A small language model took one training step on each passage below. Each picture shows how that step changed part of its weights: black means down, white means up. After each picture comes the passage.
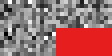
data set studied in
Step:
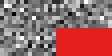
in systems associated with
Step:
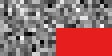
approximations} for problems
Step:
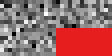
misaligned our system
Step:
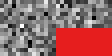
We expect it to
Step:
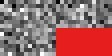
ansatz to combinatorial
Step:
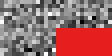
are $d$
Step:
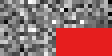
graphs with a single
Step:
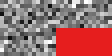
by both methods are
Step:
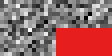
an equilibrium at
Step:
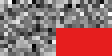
limit theorems from probability
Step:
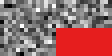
the pending
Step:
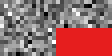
of diffusions
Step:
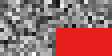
the quality of new
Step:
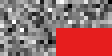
one of them relies
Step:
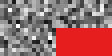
strongly constrained if one
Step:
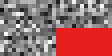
slopes that are
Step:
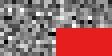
Compactly supported
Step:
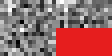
low temperatures,
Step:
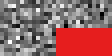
origin of the
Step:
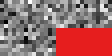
components with similar
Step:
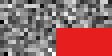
the sterile
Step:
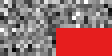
However, after
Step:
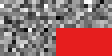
discrete error estimates under
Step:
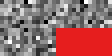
uncertainty due to the
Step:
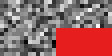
the time.
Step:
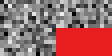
examples to the
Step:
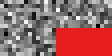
general the answer to
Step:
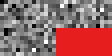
change significantly these
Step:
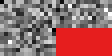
however, the vector
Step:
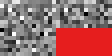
we note that its
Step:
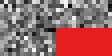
it is a well
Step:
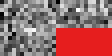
loops fall into
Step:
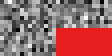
particles $i$
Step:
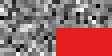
It concludes
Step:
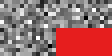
vanishing in the
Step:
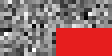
denote the logarithmic de
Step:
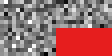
\S A
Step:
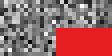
is predicted to
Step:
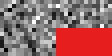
generalized hypergeometric
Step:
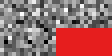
since we will use
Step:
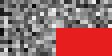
PA (solid
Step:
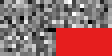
be a relation on
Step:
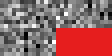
The boundary of the
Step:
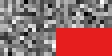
similar elements. Let
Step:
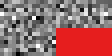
$u$ are
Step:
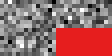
a first order derivative
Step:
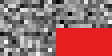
single plan with the
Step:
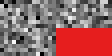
the other hand it
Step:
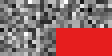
than or equal to
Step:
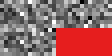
arrows with labels
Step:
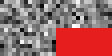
increased beyond about
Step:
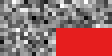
frequency satisfies:
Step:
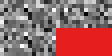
we can assume
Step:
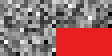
and counting the
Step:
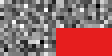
purposes. Then
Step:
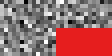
this work, we
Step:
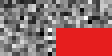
Hermitian structure
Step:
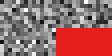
higher power than at
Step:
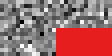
understanding could help
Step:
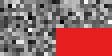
with Practical
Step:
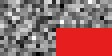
the exception
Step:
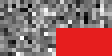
subsequently divided
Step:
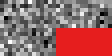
parameters of the observed
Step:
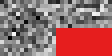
minimal strongly regular surfaces
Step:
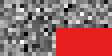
in the left panel
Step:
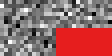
diagonal entries of
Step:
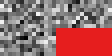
main goal was to
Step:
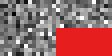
fabricated on
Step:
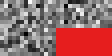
use cross entanglement
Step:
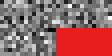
be a diffeomorphism
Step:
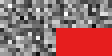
shown in the
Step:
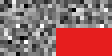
phonon occupation remains
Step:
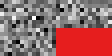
$r$ is
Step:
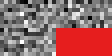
acoustic source
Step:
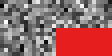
deduces (see
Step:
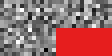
in finding the system
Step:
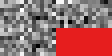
weight, weight
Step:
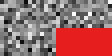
thermal and power
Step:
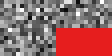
in the number of
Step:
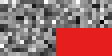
thank Alice
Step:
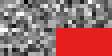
distribution, as it
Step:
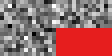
As a result,
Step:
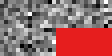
H\&K lines
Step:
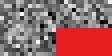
on nucleon and
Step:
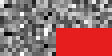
Extending the
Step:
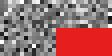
that $p >
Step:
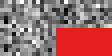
only when there exists
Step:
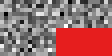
maintained by
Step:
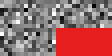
projection inequality is the
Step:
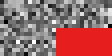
with power weights is
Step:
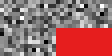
modifies the gap
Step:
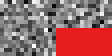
an anti-parallel
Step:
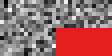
equations for the components
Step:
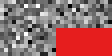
\in {\cal
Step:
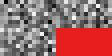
and (d)
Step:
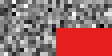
each TP defines
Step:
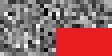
to engineer
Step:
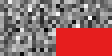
and $C$
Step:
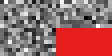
place: the
